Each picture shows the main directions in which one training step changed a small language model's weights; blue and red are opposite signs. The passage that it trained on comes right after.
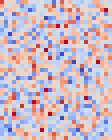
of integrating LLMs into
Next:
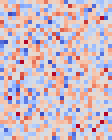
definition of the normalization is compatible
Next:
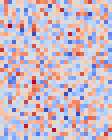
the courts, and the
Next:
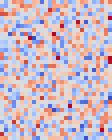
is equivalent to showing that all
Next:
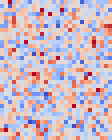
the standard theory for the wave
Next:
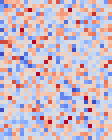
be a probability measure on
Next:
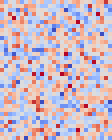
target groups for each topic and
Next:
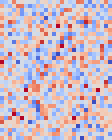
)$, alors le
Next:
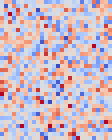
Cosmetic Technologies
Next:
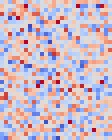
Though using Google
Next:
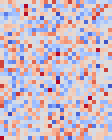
of the breakwater
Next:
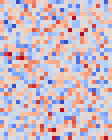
birds, and changing
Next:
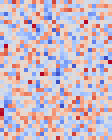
part of his MSc.
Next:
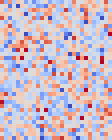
B(\sigma) \subseteq
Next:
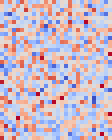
the path itself in order to
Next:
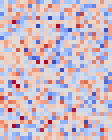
because my Ph.D.
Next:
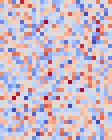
and the high musical quality
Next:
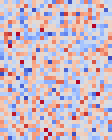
the study can apply their knowledge
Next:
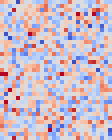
critical time frames. A
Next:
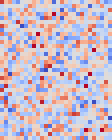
18) were utilized.
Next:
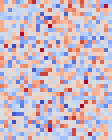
H, Hu X,
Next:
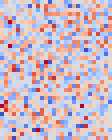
of expertise and
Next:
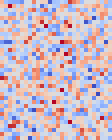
and the ambient increase
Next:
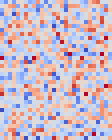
shows that taking homology
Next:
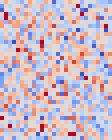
Theorem~1A holds for
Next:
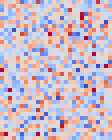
changes associated with neuronal activity
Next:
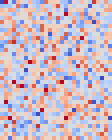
\times m$ of first
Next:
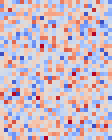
normal force increased in the
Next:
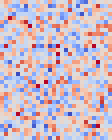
A hybrid scheme using a Fourier
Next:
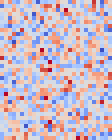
in many engineering and scientific
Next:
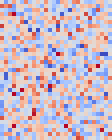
of a phantom image with
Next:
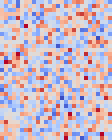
Assume {\bf (H)}
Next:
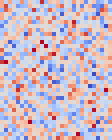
this paper in a concrete
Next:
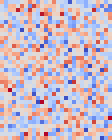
new truck and bus
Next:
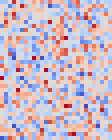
Distribution of workshop participants by
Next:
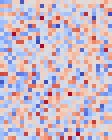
an even higher temperature of the
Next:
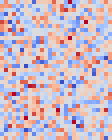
for a contract including contact
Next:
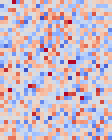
student, Emergency
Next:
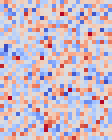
and DC circuit
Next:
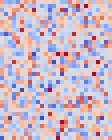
of animal feeds on
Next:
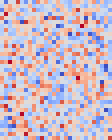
When I work on something
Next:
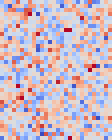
a number of topics;
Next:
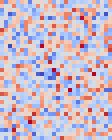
up into distinct transformations each of
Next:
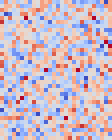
\end{pmatrix}, \]
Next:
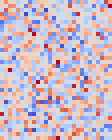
sums thus satisfy $$
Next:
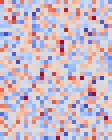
in this location, studies in
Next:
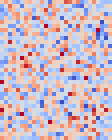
preferred in porous media
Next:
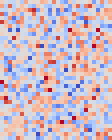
efficacy on value for
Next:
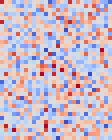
present in either of them.
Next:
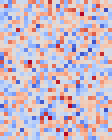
latter, 20 papers of thermal
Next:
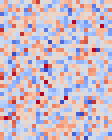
\bigr) dsdr -
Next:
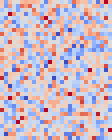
of columns of the matrix \[
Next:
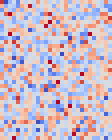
of binomial coefficient,
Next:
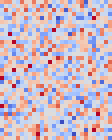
the optimum site for
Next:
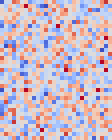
Version 2.0.
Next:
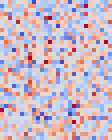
Press, London.
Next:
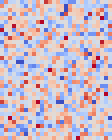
\subset X \rightarrow
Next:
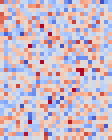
of shelter. A
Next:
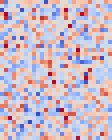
\varpi]$ on
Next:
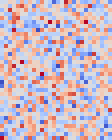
consists of five Sections.
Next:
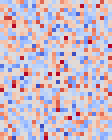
Sahrawat and
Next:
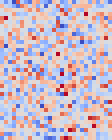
$M$ is projective.
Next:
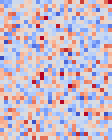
following modifications for Theorems
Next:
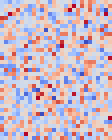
FL model, introduced to
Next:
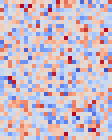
$X$. We known from
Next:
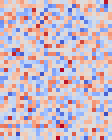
product factors is completely different.
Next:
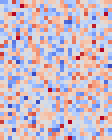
analysis of the tensor product in
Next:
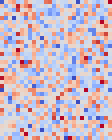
latter provides substantial gains in
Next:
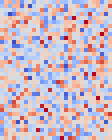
of $\triangle$ is equivalent
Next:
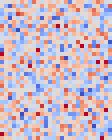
management* offers an
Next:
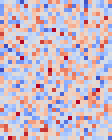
Transfusions or
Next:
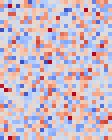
of one point, the
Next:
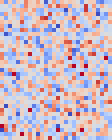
where, e.g.,
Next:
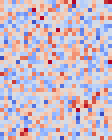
graphs resulting from link diagrams have
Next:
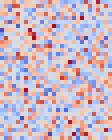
The "News &
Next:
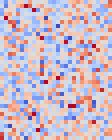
are: - Give the
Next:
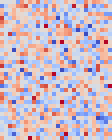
in fractured porous
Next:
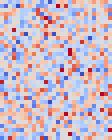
then the canonical isomorphism $V
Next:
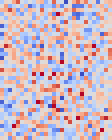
increase student activity. In this
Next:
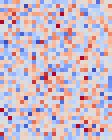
when the ROI is
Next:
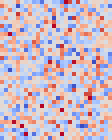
tend to have a rising
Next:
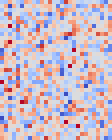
distributed along the circle:
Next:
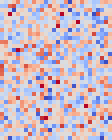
integration time step. Using the
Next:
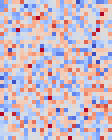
co-creation and
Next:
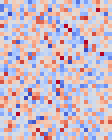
about RCS iterations is that
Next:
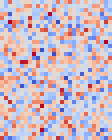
and its Remaining
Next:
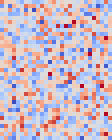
major industrial emission
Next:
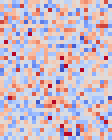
$X$ is of
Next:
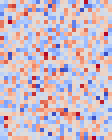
performed adequately with one
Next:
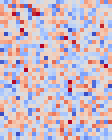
is a multi-head attention
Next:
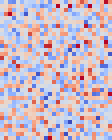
outside the restriction set.}.
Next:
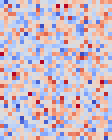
of {\em generic} until
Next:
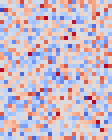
an extremum of efficiency in
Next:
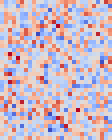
action of the torus $T
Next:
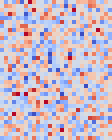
bodies, neurological
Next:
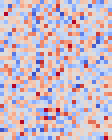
3 to 6 years old study
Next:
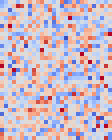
in critically revising
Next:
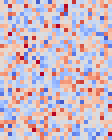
= \begin{pmatrix}
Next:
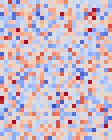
because a proportion of the
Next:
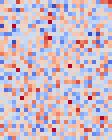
output. Consequently, a
